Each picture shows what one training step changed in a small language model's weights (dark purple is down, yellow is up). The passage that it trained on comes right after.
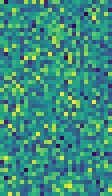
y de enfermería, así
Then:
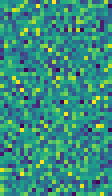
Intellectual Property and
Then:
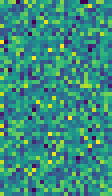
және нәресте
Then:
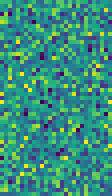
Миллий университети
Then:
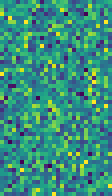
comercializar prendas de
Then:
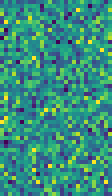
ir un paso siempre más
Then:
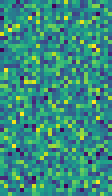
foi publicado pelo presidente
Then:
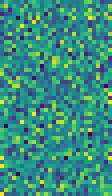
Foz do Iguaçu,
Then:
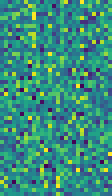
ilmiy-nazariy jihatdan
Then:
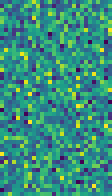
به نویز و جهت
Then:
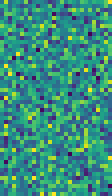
care reprezintă un
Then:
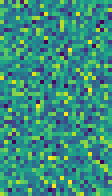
Einsatz kommen sollen.
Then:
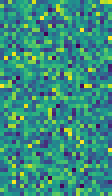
(japoneses) em
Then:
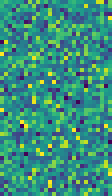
DDM изучает и
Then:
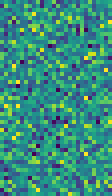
Salzedo y María de
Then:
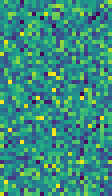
bem. Com o crescimento da
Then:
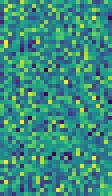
эффекты цифровых
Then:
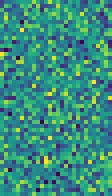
esta sensibilidad y visión del
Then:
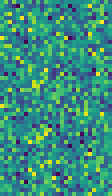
this period are depicted
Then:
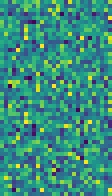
лікування відіграє
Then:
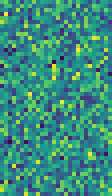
основою для автоматичної
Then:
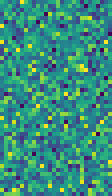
Universo, a Terra e a
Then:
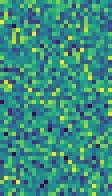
см, має добре
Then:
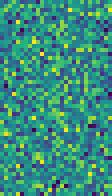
que mejora tras el
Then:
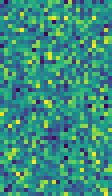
con apego a la ley,
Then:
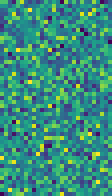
zonder een antwoord
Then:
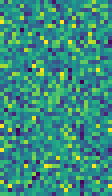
principles. Iqt. fan.
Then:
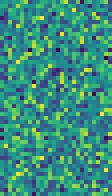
o'sish va rivojlanishini
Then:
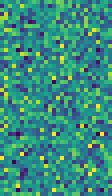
кўриб чиқиш деганда
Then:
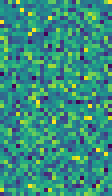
(коричневый цвет)
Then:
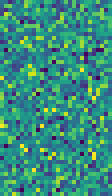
São Sebastião, baseada
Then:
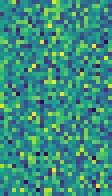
misma víctima) se
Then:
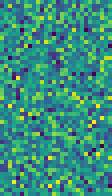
semelhantes em todo o
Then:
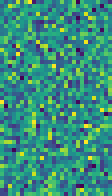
2 mm) + Skelett
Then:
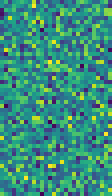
elning nazmi, balki
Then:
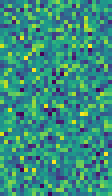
Física, Universidade Federal
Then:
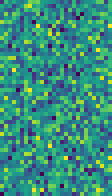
ноаниқ вазиятларда
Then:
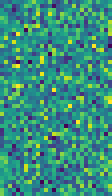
وذلك يبحث
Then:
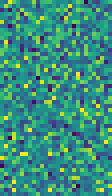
постоянно растущего
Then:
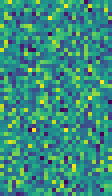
тилига таржима
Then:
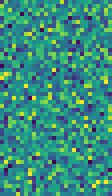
la Cooperación Floreal
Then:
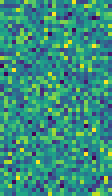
conceitos de artista, autor
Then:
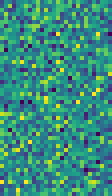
authorities and local
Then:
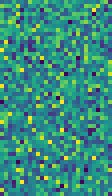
тот же период
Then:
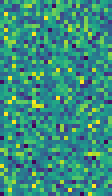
mais o que é isso,
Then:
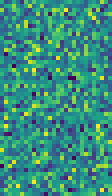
de innovaciones en políticas,
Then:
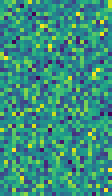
nasional mengemban misi untuk
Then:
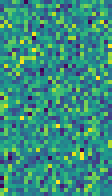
– ліврейську,
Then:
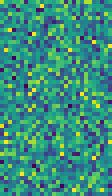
Dongzao навлари мос
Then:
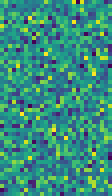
sa contribution (Eisenberger
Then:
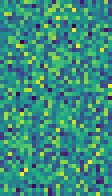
bahslashishga imkon bergan.
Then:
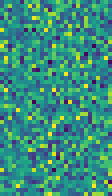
optimista las variables
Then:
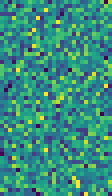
qo'llanmalar va darsliklar
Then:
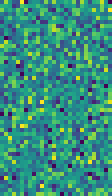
Espèce déterminante
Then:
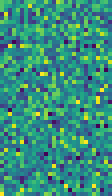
власть и материальное
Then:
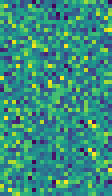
seriemorderen som
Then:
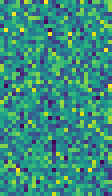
delle nanotecnologie
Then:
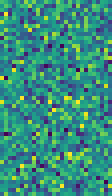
неча метеорологик
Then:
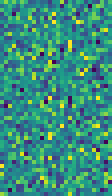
yoktur. Biz bu
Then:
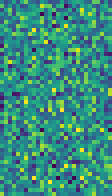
1,5 l haqiqiy
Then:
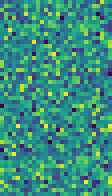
artistic sciences. *The
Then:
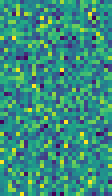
on the number of English
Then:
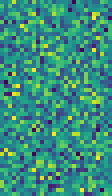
affecting the student's
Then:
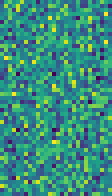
Respublikasining "Bola
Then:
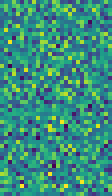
e'tirof etilgan.
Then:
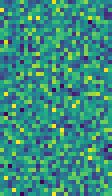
приклад для наслідування та
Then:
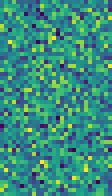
meralarında bitki tür ve
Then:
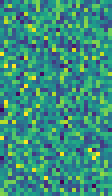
do envolvimento individual,
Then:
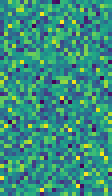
que controlam a angina e
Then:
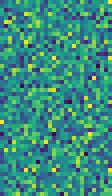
devorda ishlatilgan xom
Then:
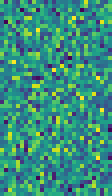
position of the defendant who
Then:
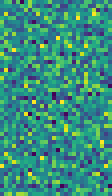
благополучия и
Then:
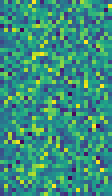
*laptop* o
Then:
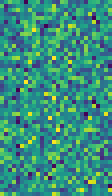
foco nos danos e nas necessidades
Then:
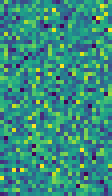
a aceptar desafíos y
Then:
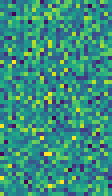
o'xshash ob'ektlarni
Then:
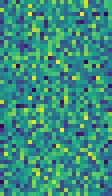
situación impacta negativamente en la
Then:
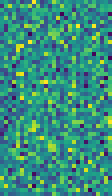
ko‘p sarflashni
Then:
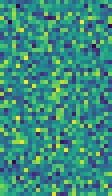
orta asya-anadolu
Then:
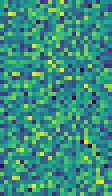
qoidalarga o'rgatish
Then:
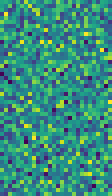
определенные штаммы
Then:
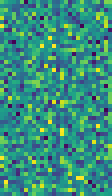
seis. La prisión era
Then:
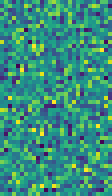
L. Bat va V.
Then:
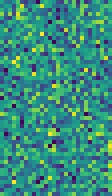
Darslikdagi Vatanga,
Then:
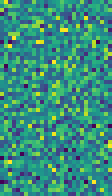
– 2020-yil 1-yanvardan
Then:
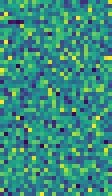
беморларнинг 21% ида
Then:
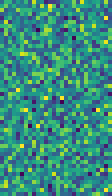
tegishli yo'nalish
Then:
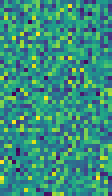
os modelos analisados no
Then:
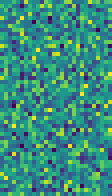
машина, на яку було
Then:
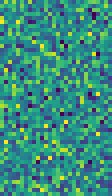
industrialização e migração
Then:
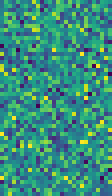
é caracterizado pela concentração
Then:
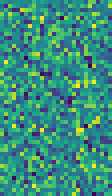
Crops in Uzbekistan’s
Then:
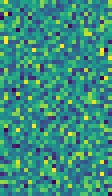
повторного использования бытовых
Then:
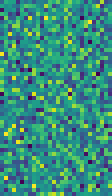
manifiesta de dos modos:
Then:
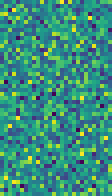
gestiscono informazioni
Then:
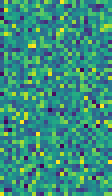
o direito de propriedade
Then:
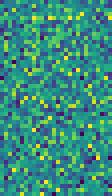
esta oportunidade já se
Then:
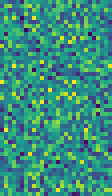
bosqich – o'quvchilar
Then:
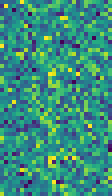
sınıftan son sınıfına
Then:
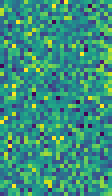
um tanto complexo, e a
